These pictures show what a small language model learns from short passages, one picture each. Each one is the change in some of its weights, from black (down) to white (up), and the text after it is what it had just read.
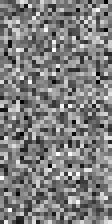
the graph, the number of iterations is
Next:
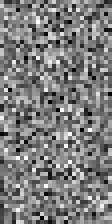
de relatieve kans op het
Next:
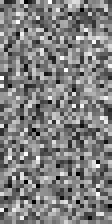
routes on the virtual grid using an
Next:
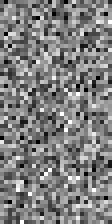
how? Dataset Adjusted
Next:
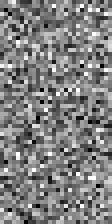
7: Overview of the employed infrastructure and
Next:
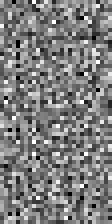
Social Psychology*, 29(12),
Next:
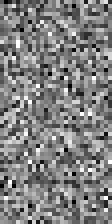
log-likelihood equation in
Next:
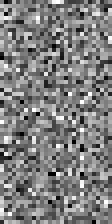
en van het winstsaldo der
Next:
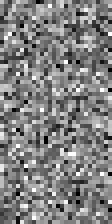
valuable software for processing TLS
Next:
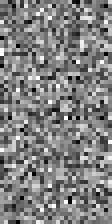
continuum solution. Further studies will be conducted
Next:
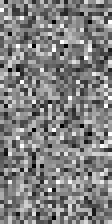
финансирование за счет
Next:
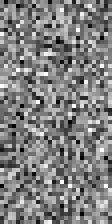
Lestari yang berjumlah 46
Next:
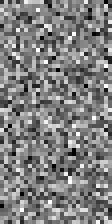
also done. Then notching is done of
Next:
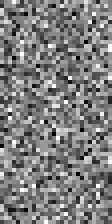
(33.37%). Despite the lack of
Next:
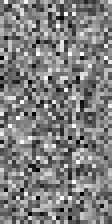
cryptographic hash uniquely bound
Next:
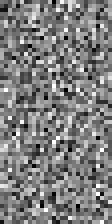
analyzed by using Mininet [15]. As
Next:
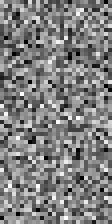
Choosing the right track in the
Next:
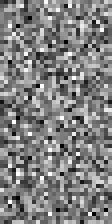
Models from the latter category are by design
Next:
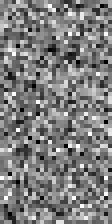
4: Existing and updated infrastructure
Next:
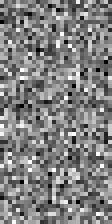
a history of periodontal surgical treatment within
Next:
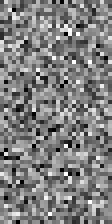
the polyester matrix properties has been taken from
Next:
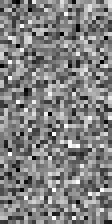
this sends the message to teachers that the
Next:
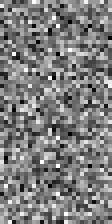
енергоспоживання без
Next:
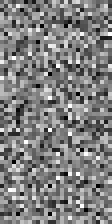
insight into the spatial and temporal
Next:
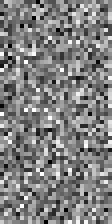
actuel de crise maintenir
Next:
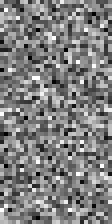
third year of Hongwu of the
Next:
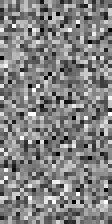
o'z xohish-istaklari
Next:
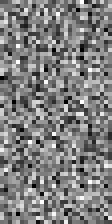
hakamlarning borligi bizga katta
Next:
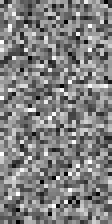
strategies and assessment. Hence, results revealed that
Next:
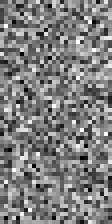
(with parameters: confidence probability
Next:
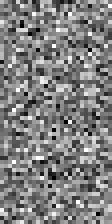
Script used for the analysis and
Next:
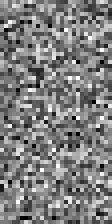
in Russia can be the very reason of
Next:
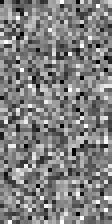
whenever they desire." Data from the
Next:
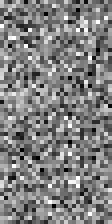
contrastant avec leur éducation
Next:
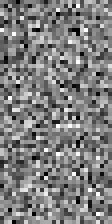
important to do the differential diagnosis with other
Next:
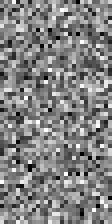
increases imports and decreases exports in that
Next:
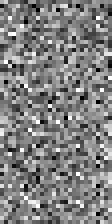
that the increase in with time increases the lower limit
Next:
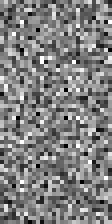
of its history RC5 algorithm is used for
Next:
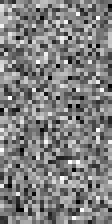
The installation for its production is the entire
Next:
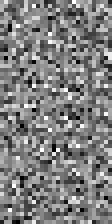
impacts are illustrated by the example of
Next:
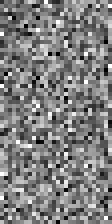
adaptação de novos funcionários,
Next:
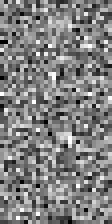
First 25 - - - 2 - Second
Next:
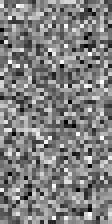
(Fish Nugget)*. Community
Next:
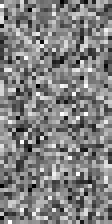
dice que: *a los que aman
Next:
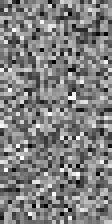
subsequent step entails initializing the
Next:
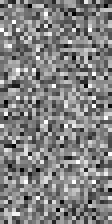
Детей С Флегмонами
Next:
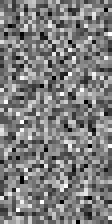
una quota elevata (39%) di
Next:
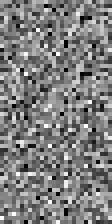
tona uma nova forma de apresentação dos
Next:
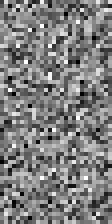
in academic and professional spaces that may not always
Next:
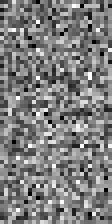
concentrations (ppm): 0,
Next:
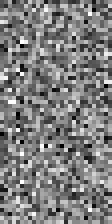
- Baskaran, T., &
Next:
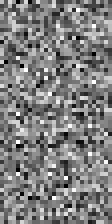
berishida hal qiluvchi ahamiyatga ega
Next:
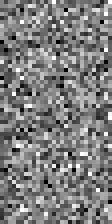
en l'occurrence la gestion
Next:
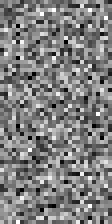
movement variability (e.g.
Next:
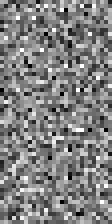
last run always in clear air o/p
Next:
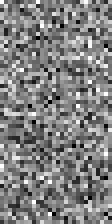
ko’proq ishonch orttirish;
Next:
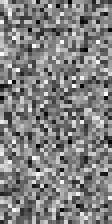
autystycznych*. Metoda
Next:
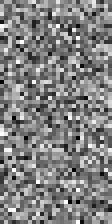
systems. More information about municipalities at:
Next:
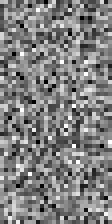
language. MySQL is an
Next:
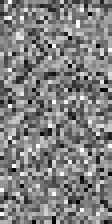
may appear in multiple workflows; the total
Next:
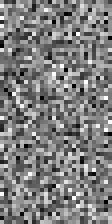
de beneficiar a la población
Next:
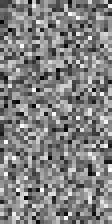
requeridos para la gestión del
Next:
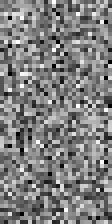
una quinta D. Juan; la
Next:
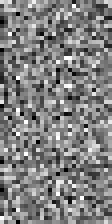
kampus, seperti revisi
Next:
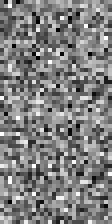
local revenue through the development of local
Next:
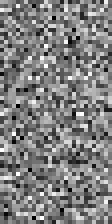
Har bir pozitsiya uchun optimal
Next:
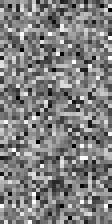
mavjudligida, barcha bemorlar
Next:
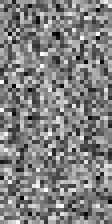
van de cash flow per projekt en de
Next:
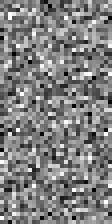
A **RevistaFT** é uma
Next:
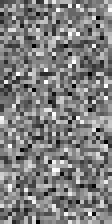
the [Metroline Step:
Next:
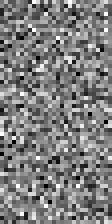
Giraldo prepared the paper, estimated the
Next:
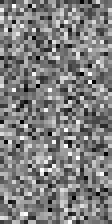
equivocal, as they may be used
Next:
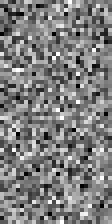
fino alla pensione Storia della
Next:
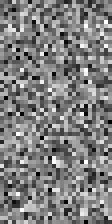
adamlarda da, haywanlarda da
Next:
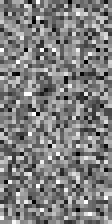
joined AIIB. Joining
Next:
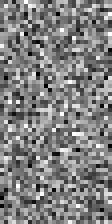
50 °С, не менее
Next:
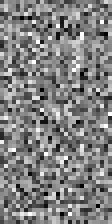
leves e reutilizáveis
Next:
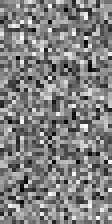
chiqarish korxonalarida oqilona
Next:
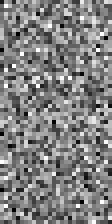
Bildung von Kategorien auf
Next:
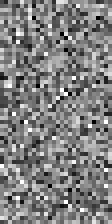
moved away from being itself dominated by
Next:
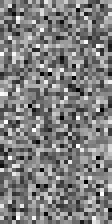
and the amount of biomass [6]. 3.
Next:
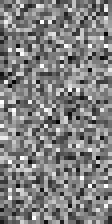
the rural online customers in Pollachi
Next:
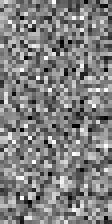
développer un modèle
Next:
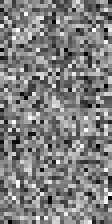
72 Y.K. Quliev
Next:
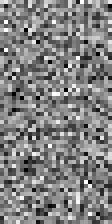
to prevent adverse outcomes. Healthcare providers
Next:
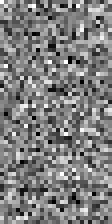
required Member States to define minimum energy
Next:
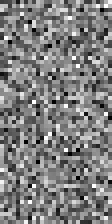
тысяч женщин
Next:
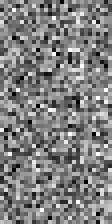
a model fits to the experimental results. For
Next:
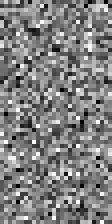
Testing the resistance of genotypes can be
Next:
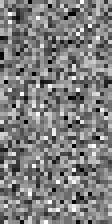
energy harvesting [9]. Specific requirements
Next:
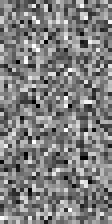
tashkilotlarning tarbiyachilari va
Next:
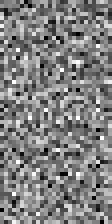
The results of this on-going project indicate
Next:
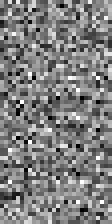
of the received signal due to a more complex
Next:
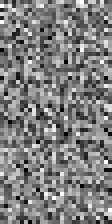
mustahkamlash hamda barqaror rivojlanishga
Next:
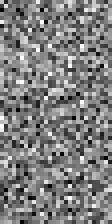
vositachisi bo‘lib xizmat qiladi
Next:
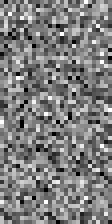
only child is (n = 1,
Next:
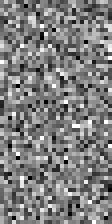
2017. 5. O‘zbekiston Respublikasi
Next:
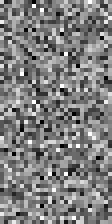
Comments about physical appearance or body in a
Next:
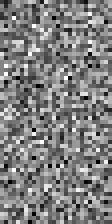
uso dessas membranas para
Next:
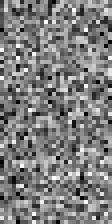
individuals' privacy and digital rights. They
